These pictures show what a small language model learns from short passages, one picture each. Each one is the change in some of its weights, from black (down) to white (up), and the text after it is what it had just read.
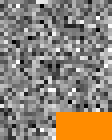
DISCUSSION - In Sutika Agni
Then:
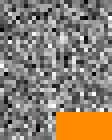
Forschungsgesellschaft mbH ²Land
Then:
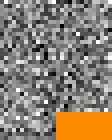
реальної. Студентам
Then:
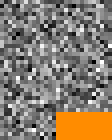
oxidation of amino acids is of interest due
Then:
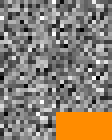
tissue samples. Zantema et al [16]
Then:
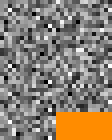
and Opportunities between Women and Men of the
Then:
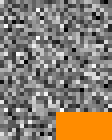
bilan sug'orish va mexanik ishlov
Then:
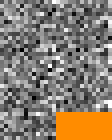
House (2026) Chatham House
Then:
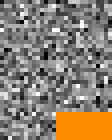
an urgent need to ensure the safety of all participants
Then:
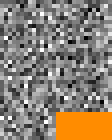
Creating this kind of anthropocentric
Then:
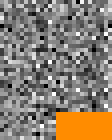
the decision-making process to determine the level of
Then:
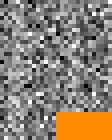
в его произведениях. Использование
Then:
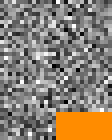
key role in shaping Bangalore's early
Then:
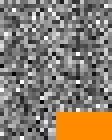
the additional weight of their bodies, when
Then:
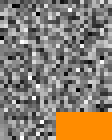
buy it for my foetus to eat
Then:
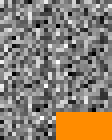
عن مدى تأثير
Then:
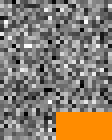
broader lesson from the European Union experience that economic integration
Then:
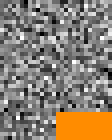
these triplets do not undergo
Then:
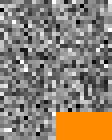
inter-related tasks within a research project. Generally
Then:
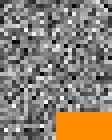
Racial do Reino Unido. Dessa
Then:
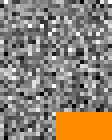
«пришельцем», о которых
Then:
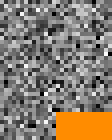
and at the graph. 3. What is the relationship between
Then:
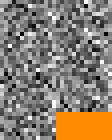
нодонлар эса мол-у давлат
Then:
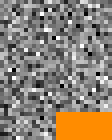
dinámicas familiares generadas en el contexto de la
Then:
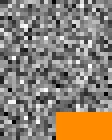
in Verantwortung der Regelschule
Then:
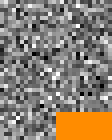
125 ensures Valid() 126 ensures
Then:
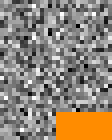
HELLP. Аммиак также
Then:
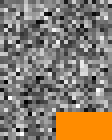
sun shines. Combination of pink
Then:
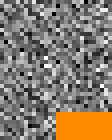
data verification. The result of this research is the local
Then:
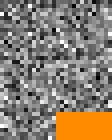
Psychoanalytic Treatment of
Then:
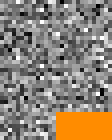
boshqarishda zamonaviy texnikani ishlab chiqarishda
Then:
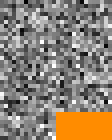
dla kosztochłonnej
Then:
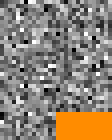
toʻliq oʻrganib, ularning
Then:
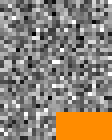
Andijan Machine-Building Institute
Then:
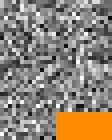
internazionale, che anche in questo anno
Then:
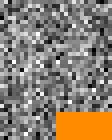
face recognition process has been carried out through six different
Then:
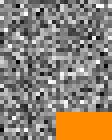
Center for Advanced Production Technologies
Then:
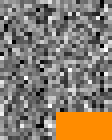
xizmatlari — bu kam ta'minlangan aholi
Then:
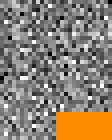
brouteurs écumant les lieux
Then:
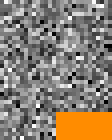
cancer diagnosis," *Bioinformatics*,
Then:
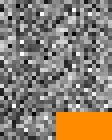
de Andalucía (CAA), en la que
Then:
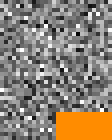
potassium iodide in sulphuric
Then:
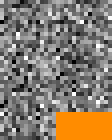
Nicotina; Tabaco;
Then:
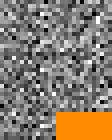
hematomas desaparecem, mas o
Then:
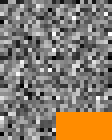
Penyebab *Defect* Kantong
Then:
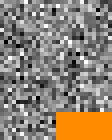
(uninsurable) Not included - hard to
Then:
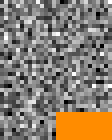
Students should be encouraged to engage in meaningful
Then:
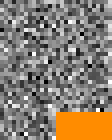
**співголова** Івакін
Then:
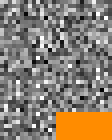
indicam médias estatisticamente
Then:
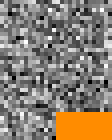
and autocorrelation. Normality test results
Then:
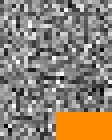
flow with 0.750 ms of delay bound
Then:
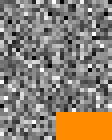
a condition characterized by an imbalance in the normal
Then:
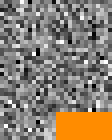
se aplicó el inventario de depresión de
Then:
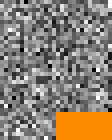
optical spectrum analyzer (OSA,
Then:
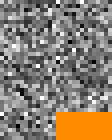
BUU-HOI and N. D.
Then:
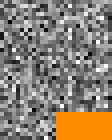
en fundas plásticas con agua,
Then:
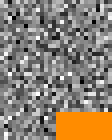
endeavored to define the term
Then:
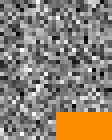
karena dia berurusan dengan gejala
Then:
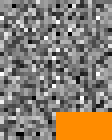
the vascular wall and infiltration, further
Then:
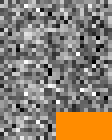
месяцев. Слабая
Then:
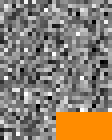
the agent refines its decision-making strategies,
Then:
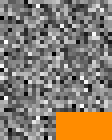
va 900 dan ko‘proq turni
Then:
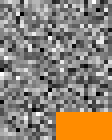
Deliverable number 2.1 Deliverable
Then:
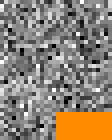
MATLAB simulation. The IGBT in
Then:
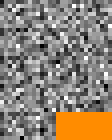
als norm kan worden gebruikt.
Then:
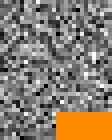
надання фінансової підтримки
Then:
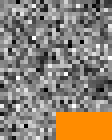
asosiy uyqu preparatlari hisoblangan.
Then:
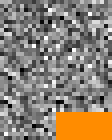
is the monograph by Dr. Aftondil
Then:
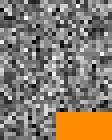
address the digital divide; it only tackles part
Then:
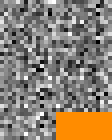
uloqlarning ushbu yosh davrida
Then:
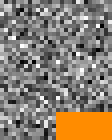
of global production. It is estimated that around 15 million
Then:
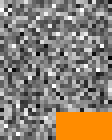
tons of shipping-related CO
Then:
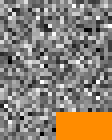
most stable form of UKF filters, with lower
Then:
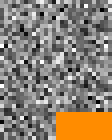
instrumentos de su soberanía nacional, ha
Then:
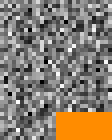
школьников с различными
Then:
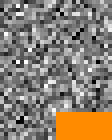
mixture of petroleum and vegetable oil
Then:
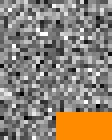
with a diagnosis of BC based on
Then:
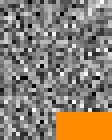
Patente de Industria y comercio del
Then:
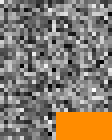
and N.G.M. collected the data and
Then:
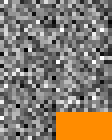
11:20 أهمية ممارسة
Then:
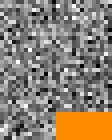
caring for soldiers. Before convening a
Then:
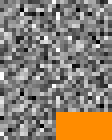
of 36 mm and 156 mm with a 6 mm and
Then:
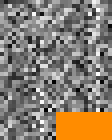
paggamit ng tamang wika ay
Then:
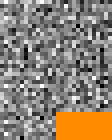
Узбекистане коррупция присутствует
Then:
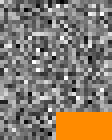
president of S.M.B. can lord
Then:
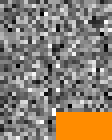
normalized features is selected to maximize SLID system
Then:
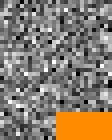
from the Faculty of Pedagogy at the
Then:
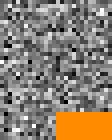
of *Phoroncidia* showed that they
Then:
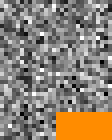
two different competitive inhibitors, for simulation in both
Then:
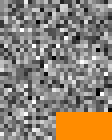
establishment of the Natura 2000 network in the marine
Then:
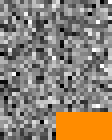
same as other livestock or even more, to the
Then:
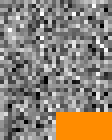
ta’minlash kabi yuksak
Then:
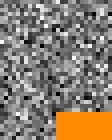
is one of the way of contamination and sometimes
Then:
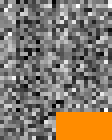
Through the life of the heroes, their way
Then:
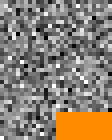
element of an equitable organization. In addition, the tools
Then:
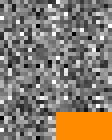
competence, literature, literary competence,
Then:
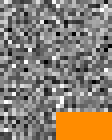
abnormal caudal cell mass development
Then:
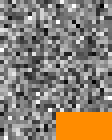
virtue of being human. No matter what percentage
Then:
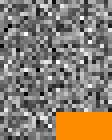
for other nodes. After the forged CH receives
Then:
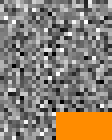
Figure 1, provide valuable insights into the
